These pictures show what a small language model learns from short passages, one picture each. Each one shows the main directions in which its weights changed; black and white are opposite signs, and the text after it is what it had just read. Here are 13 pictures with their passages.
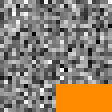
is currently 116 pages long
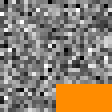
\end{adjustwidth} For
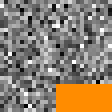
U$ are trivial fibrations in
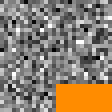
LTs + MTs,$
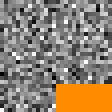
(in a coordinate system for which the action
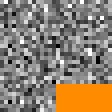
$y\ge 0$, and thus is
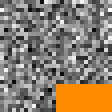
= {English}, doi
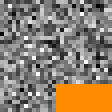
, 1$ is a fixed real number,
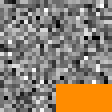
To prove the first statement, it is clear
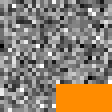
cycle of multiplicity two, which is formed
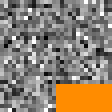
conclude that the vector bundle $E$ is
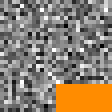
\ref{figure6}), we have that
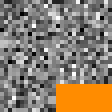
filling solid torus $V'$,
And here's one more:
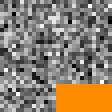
certainly needs the $s_k$
